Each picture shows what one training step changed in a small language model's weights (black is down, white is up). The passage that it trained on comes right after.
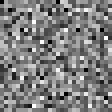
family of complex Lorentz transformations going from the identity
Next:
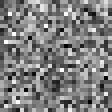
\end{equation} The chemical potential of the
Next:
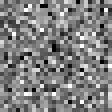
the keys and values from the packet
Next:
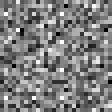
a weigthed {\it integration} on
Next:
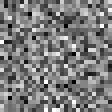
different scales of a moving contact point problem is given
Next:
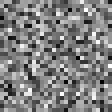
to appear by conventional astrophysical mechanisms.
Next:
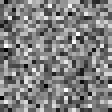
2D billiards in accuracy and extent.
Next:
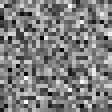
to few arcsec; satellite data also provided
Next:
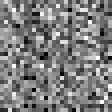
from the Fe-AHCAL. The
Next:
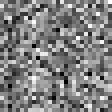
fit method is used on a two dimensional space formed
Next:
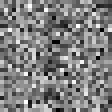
algorithms were executed again in C++ with
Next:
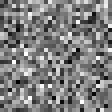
\left( \begin{array}{ccc}
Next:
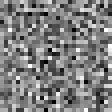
to be maximal when $R_{grav}
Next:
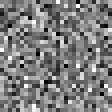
would be more significant when at low $\beta$.
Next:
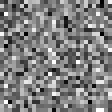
$E_{\nu_\alpha}$ is converted
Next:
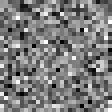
nanoelectrode, while a gradual
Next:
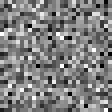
and situational factors introduce considerable variation in how
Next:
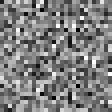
on wavefront replication accuracy, supported by
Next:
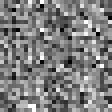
has been presented [31, 32]. Because the
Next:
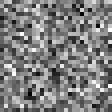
back to this point later. % A part of
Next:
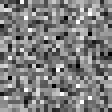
operators \bea P_{21} :=
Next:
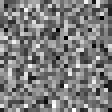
a)$, independently of $n$, and only for
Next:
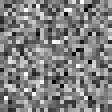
the capacitive sensor in the PI
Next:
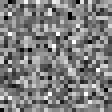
C4-type climate. The differences
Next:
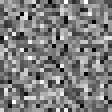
require an interactive setting while we are aiming
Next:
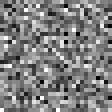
the modified Bessel function of the first kind
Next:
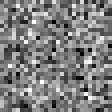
internal conversion hypothesis and its consequences are explored
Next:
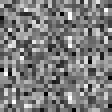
to the Lance-Williams, or
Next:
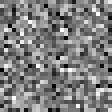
dynamics is usually much faster than that of the magnetization
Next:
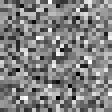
} \bibitem{HABSH}
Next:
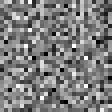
lacking in the mathematical rigour, it is
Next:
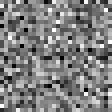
n_{\gamma\ell}$. Our results indicate that
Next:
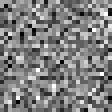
and inside multi-layer magnetic mu-metal
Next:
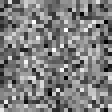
(with one $S^2$ for each
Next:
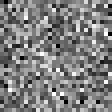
batch job to run a command
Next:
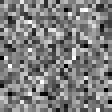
propagator that is put on-shell can become
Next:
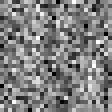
case it has to be solved numerically. For that
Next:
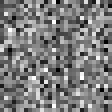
$N$ for $i$ at time
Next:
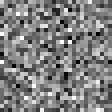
means that iodate will remain fully
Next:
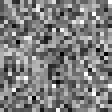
extra particle. (The depth of field of the
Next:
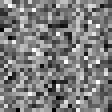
Hamiltonian that are of higher order in the fermionic
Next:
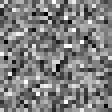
wire-grid linear polarizer
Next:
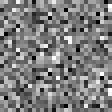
all-atom QMD simulations of proteins,
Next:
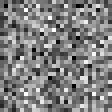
the green line for \thCO\
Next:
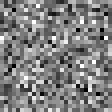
the above electric charge as a conserved quantity follows from
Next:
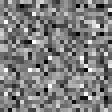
observables, such as correlation functions, will be computed
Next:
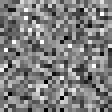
in a critical way. This phenomenon, analogous to
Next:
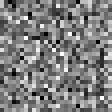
been removed from the PR3 maps by
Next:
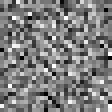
small splitting region due to the low efficiency of
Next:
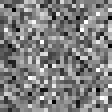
the target domain. The goal of CGAN is
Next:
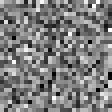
only, and both pump laser and comb repetition
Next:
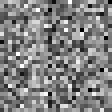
Resonance Data Set} The purpose of
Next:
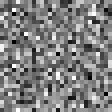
one-dimensional interacting bosonic chain containing N
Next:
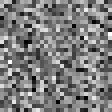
to extend the simulations to larger systems. Based on
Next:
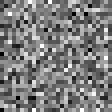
N}}{2} \end{eqnarray} which
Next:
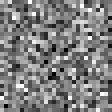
edge contact models, we have developed an
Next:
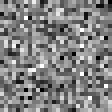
satisfy \textbf{R1}, the predicted
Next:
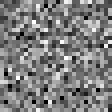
for the center phase transition, $\Sigma$ should
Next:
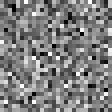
flavor changing $Z'$ couplings occur through
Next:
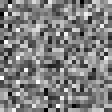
1\mathrm{\mu s}$. This behavior is
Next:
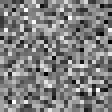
the median value when grouped according to the measurement
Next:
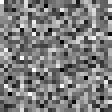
beams' centers of gravity, let us
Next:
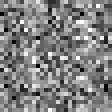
\] The obtained distortion contributions are plotted below:
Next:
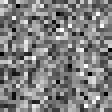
energy (\ref{free2}) with respect to
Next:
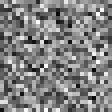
Dan. Vidensk.
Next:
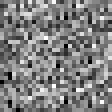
= \false$ \ \THEN
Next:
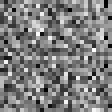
the latter scan, the reversing heat
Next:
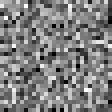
requirement against COVID-19 and other surfaces
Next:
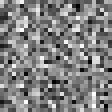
array cameras on sub-mm/mm
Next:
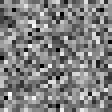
is a statistical quantity, our work opens the
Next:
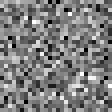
stress that for any future multi-wavelength modelling
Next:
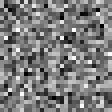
decreasing voltage values at fixed thermal bath temperatures. The
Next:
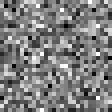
the corresponding two-body problem. While this can
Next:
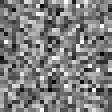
$\sigma$ as their orientation $\phi$ must
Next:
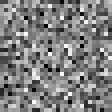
A common element (\texttt{3delT})
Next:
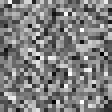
and Bender's approaches are equivalent when we
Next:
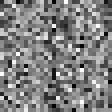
are available in our Online Appendix and
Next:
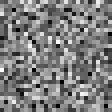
either by increasing the field (and hence
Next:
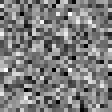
trend to expect then is that the overlap between
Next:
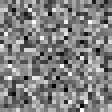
goals of the learning algorithm. Section III introduces
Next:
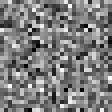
are reasonable and not too far from the
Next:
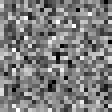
away from $\psi=0$. We will denote
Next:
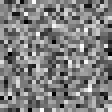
heavy and decouple in the CMSSM limit considered
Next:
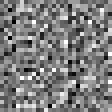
function of sample disorder. In determining all
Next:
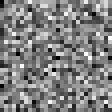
\end{mydef} \Remark The
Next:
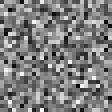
fact that all hints from high precision
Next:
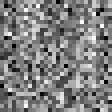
the same differential flux at 1 TeV of
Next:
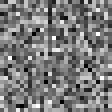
Furthermore, due to noise (i.e.,
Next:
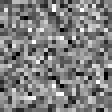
the scaling relations, \begin{align} O
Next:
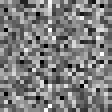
across multiple dog breeds, such as
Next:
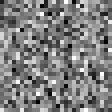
$S$ is a transformation matrix from spherical
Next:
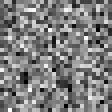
of baryon subdomain(s) inside
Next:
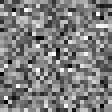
that the pumping charge is a reliable quantity to
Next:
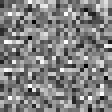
\end{center} \end{figure}
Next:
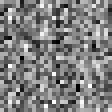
three Feshbach resonances have been
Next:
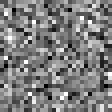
induces the gravitational collapse of these
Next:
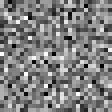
been obtained in parallel work by Peschel
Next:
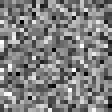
topology in this system, and facilitates the
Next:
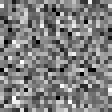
_{B}$\ due to the presence of a
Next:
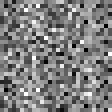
the correlation matrix of the sub-channel matrix corresponding
